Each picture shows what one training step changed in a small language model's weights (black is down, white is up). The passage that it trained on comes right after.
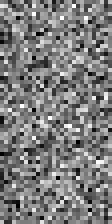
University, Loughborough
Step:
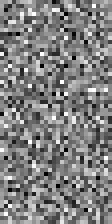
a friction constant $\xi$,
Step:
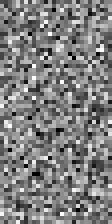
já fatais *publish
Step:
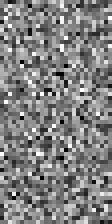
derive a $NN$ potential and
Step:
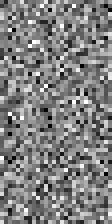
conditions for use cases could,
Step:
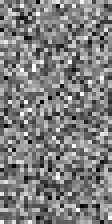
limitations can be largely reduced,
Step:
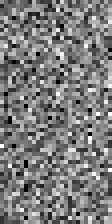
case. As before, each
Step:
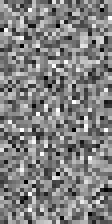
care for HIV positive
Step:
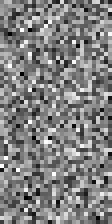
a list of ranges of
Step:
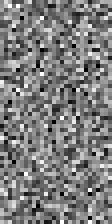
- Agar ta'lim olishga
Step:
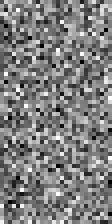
Therefore, in order to
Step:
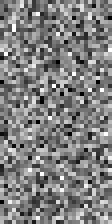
These degradation products
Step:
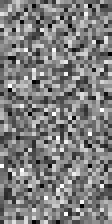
applications, it is important to develop
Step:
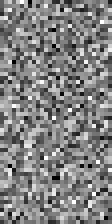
ethically unreasonable for the
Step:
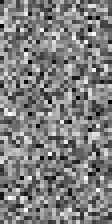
dos *lockdowns*
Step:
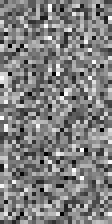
monitors both forms of
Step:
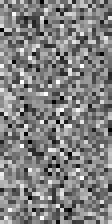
is further limited by the number of
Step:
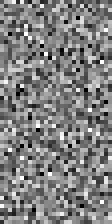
law. The Code brings the
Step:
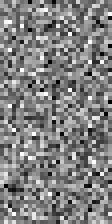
J.C.Hafele and
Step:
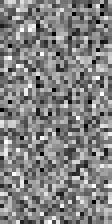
\cite{calmet}, and thus
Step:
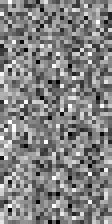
\leq i \leq n$.
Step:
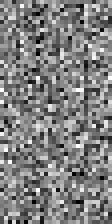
Dog‘iyning o‘g‘li
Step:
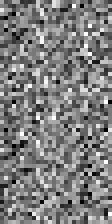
EUGAIN COST
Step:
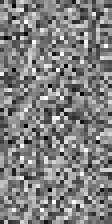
evaluated more positively compared to
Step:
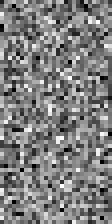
results in hidden costs in
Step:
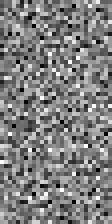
перераб. и доп.
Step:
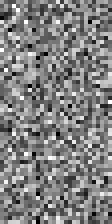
no effect depending on cultivar
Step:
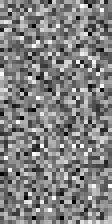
between baseline CVR and 2
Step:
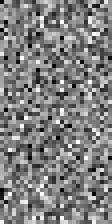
GHz frequency range. This
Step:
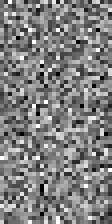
logistic regression for
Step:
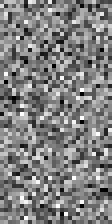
from a gold core toward
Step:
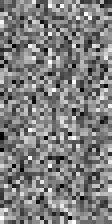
shaxs va jamiyatni rivojlantirish
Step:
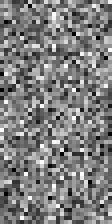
be most closely related to
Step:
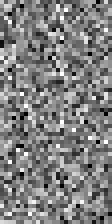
for the generation of small$\ \Lambda
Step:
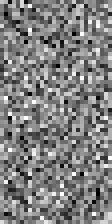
loud, the sound turns into
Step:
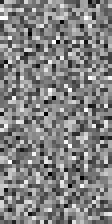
its ground-truth parameter
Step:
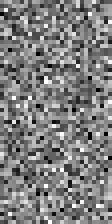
are categorized as increased,
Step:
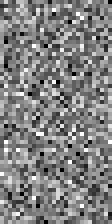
give the result: \bea
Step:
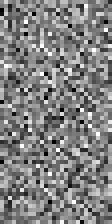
which are not only economic, but
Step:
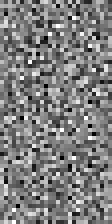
al diseñar esta parte
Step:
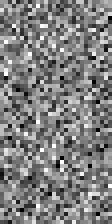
Global system for mobile
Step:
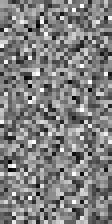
where the energy decreases from 100%
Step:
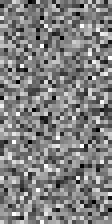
dokuması olduğu
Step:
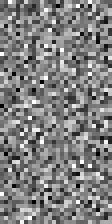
laku yang tidak baik
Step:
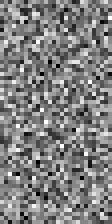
dominates the total cross section.
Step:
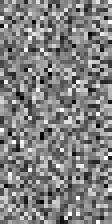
dan sastra Indonesia
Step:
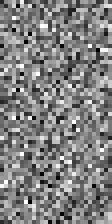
their desired queuing systems.
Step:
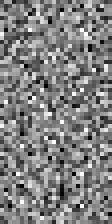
increases gradually, hence a
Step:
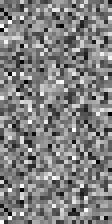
the scale of -3 to +3 were
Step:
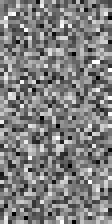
Zeit, welche nicht
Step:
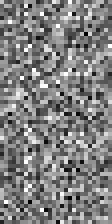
assim desconsiderando os
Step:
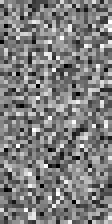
aggression, cruelty;
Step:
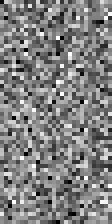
Indeed, several states such
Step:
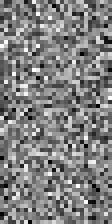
on the "subordinate"
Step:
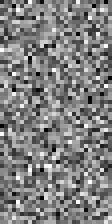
abril de 2020 (figura
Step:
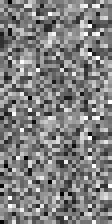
control, IoT communication,
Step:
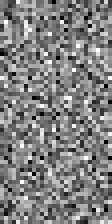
Computing", Scalable
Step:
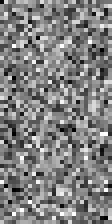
on~\cite{YT05}, and
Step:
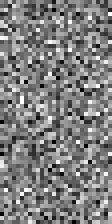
va veteranariya
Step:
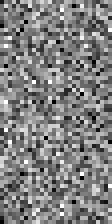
benefit greatly from the
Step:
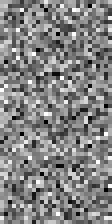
the oil and gas complex in the
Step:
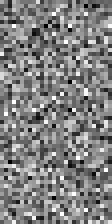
opinión en el diario
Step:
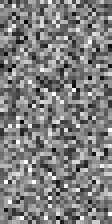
employs cancer cell
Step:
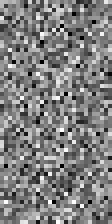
These frequency components are
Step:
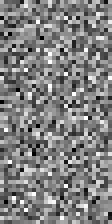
но и на самого
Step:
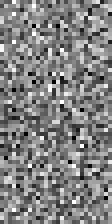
A., Stef L., Negru
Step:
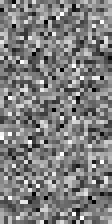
of Epidemiology and
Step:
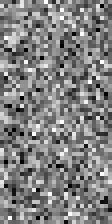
to reduce social detachment and
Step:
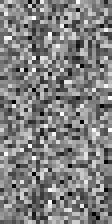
by predicting more massive
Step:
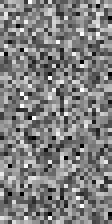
toward the innermost
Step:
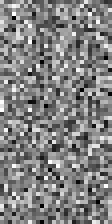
peut aussi la retourner
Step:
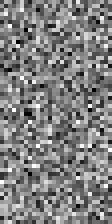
stages of a galaxy's
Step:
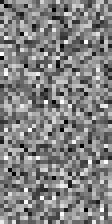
$\rho'$ is expressed in
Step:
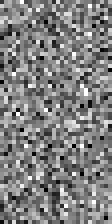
a hardware overhead.
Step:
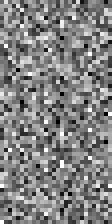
Next, introduce the
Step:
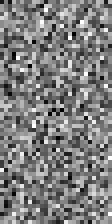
revelation (**Table 2**).
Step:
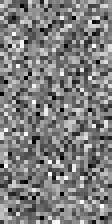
rather far from the onset
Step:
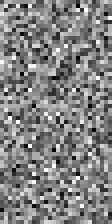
that even the estimates from
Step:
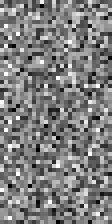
Ausgehend von den
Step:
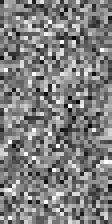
but inconsistent with possible
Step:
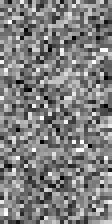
both thresholds and the resulting
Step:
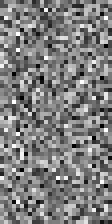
Kind kann so entlastet
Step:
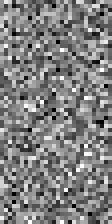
2014). With many problems
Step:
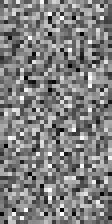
process of education. Hostel
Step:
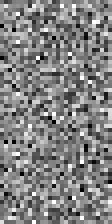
estão tendo que atender
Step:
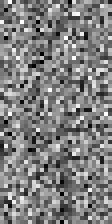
vereda, con un peso de
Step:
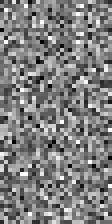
validated and analyzed based on
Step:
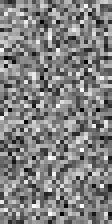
the factors of the television
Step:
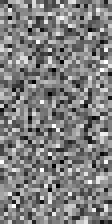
Bryan Urquhart,
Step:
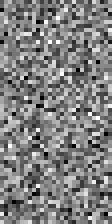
pipeline latency, including
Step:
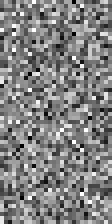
physiological stimulation in
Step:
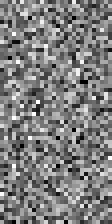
pagina 316 de kans op
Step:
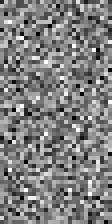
coefficient through 1D
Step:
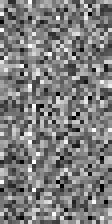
the result and discussion sections.
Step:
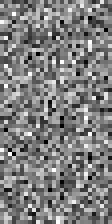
Rector of Ankara Hacı
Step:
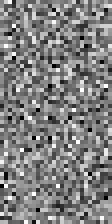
discussed shortly. Now that
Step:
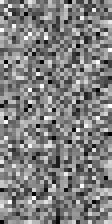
moliyaviy xizmatlar
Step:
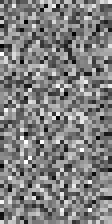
The insets display the mode
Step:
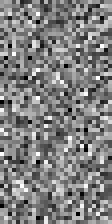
datasets and published
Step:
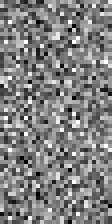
confiem que aquesta
